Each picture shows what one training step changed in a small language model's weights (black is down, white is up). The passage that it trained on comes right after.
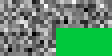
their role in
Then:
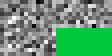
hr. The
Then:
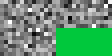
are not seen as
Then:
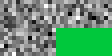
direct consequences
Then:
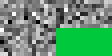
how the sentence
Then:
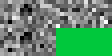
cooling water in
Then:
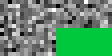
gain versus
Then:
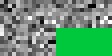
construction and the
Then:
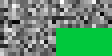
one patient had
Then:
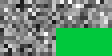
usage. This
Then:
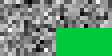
so by residing
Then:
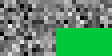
external force field
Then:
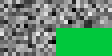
developing the
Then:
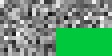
the start of
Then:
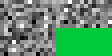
range of validity
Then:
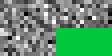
where the lowest
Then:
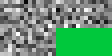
for this article
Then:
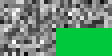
in a single,
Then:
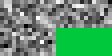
whose performance is
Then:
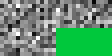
locations corresponding to
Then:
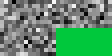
parts that include
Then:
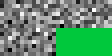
constants -
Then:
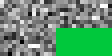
the spoken
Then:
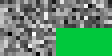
medium picture
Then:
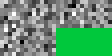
a great
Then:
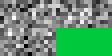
data. For
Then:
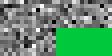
Cho and
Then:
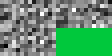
is a relatively
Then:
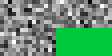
up to a few
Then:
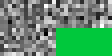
measured column
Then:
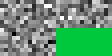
then from the
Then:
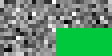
group, the average
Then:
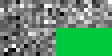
still now. He
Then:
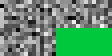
procedures occurring
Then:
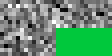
such particles can be
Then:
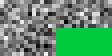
the root
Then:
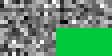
If a continuous
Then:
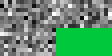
evolution during the last
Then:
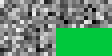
the inverse
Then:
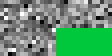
noted, that
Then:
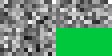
that, as in
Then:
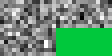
in this case additional
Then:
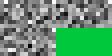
that is,
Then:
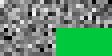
the locations and
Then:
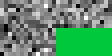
invariant boundary
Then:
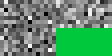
the university had
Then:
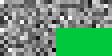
from March
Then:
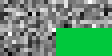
of Current
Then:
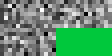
of coarse
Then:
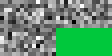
port operations
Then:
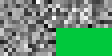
with the normal.
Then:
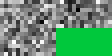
by a number of
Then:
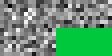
organization. The
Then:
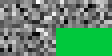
active role in
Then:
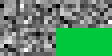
restriction provides
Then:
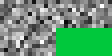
and shared
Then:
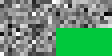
failure, the
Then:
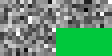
be filtered
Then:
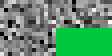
interesting low temperature
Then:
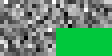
that might influence or
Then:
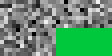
strategies to promote
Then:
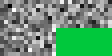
ICME event
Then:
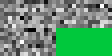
\cdot (\rho
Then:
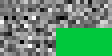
has seven
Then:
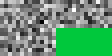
by the level
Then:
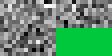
using dynamic time
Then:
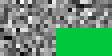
be reasonable.
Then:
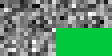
response function,
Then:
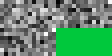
and theory formulation
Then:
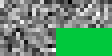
the mean-field
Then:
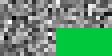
have the only
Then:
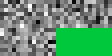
parameter of the
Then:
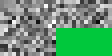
by a split
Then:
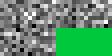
resistance. These
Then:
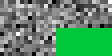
window can always fit
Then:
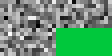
combine into a
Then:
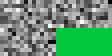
for the largest
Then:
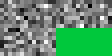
optical frequencies of
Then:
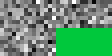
with the funding
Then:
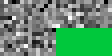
top layer has shown
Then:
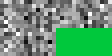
In this paper,
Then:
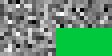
distortion of this
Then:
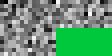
the frequency). The
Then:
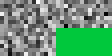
or the relevant
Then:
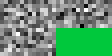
of this model is
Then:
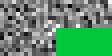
temperature dependent
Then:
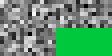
the study sample.
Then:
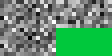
search of
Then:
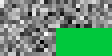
the research conducted by
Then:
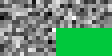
was at a
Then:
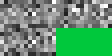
activities, since they
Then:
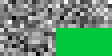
have argued
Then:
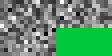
gold pad
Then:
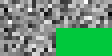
were not constrained
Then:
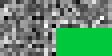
connection coefficients
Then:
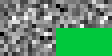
stars. As shown
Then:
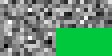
are significantly affected
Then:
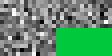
on Big
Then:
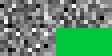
way that makes
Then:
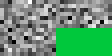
not constrained to
